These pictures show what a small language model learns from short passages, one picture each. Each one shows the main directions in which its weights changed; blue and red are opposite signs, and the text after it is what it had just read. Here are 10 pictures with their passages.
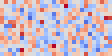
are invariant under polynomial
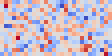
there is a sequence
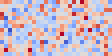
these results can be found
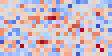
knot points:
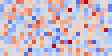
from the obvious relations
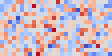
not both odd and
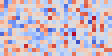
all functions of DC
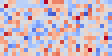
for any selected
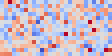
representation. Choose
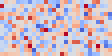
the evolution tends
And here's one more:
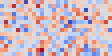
group then ${\rm
